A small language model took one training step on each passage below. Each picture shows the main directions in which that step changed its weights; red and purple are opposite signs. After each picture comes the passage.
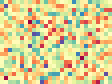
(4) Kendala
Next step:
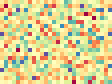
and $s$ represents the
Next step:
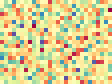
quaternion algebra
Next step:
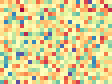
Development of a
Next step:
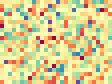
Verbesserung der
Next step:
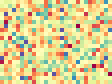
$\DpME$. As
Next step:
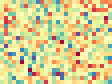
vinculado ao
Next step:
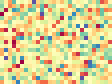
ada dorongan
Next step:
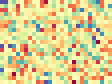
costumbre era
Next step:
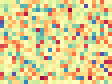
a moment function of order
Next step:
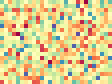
find similar results considering
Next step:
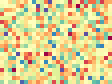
um estudo mais
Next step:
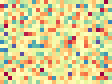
на примитивном
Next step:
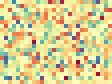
$i, j \leq
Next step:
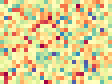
la mayoría de sus
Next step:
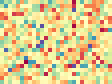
explicit the model ${\cal
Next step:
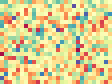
be equal to four
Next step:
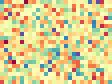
erkin shaxs
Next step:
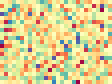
oliy ta'lim
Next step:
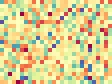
plus petit cas
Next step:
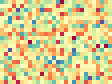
silíceos, en
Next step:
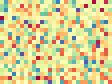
where, compared to its general
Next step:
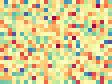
Coxeter groups.
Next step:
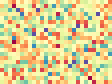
areas. *Food
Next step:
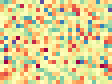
балки барча
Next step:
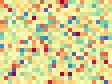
unique minimal prime
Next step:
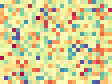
elements can be connected to
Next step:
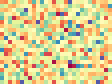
when a (small)
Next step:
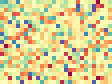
and the next section, we
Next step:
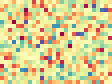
partir do momento em
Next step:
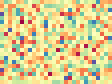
positive dynamics -
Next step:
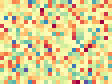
submersion $\pi : W
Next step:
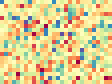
that separate parameter space
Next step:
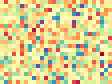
derive equilibrium
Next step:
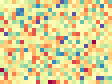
serviço, e por
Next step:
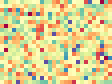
places do not depend
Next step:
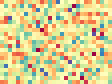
Allerdings kann
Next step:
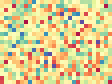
to 0. So, in the
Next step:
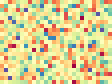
si calcola un
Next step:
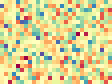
валюты и
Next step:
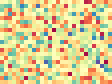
of the levels of
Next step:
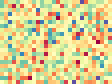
palpitations, chest
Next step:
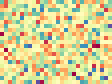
is locally optimal to
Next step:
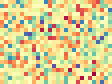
достигается не
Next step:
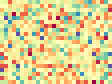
is stratified,
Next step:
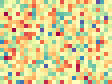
internal fields have
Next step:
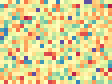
и коренным
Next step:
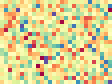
Heeks R.
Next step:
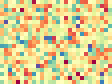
complete. \enp
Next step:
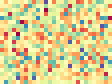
replicas of $K$
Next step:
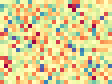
$M$, we have a
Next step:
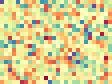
as the orbit of the
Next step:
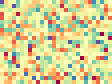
It will turn out that
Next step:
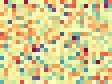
und inwiefern
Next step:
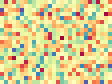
Analysen aus
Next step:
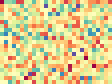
Therefore, the claims
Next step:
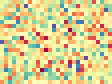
y posicionamiento
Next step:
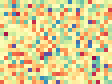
à tout moment.
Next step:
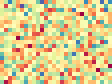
perde a finalidade
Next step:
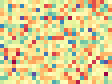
noemen. Het
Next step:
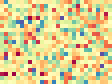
interacción entre sus
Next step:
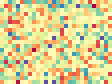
internacional deve se
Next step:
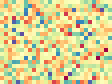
savdosi orqali
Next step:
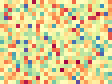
A pair $(\mathcal{A},
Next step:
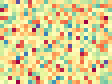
method was also evaluated for
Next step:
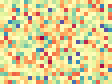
oyida Toshkent
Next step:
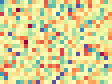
(since $\Psi$ is
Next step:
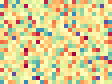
fluid with a solid
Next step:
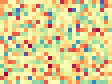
$\DK$ with respect to
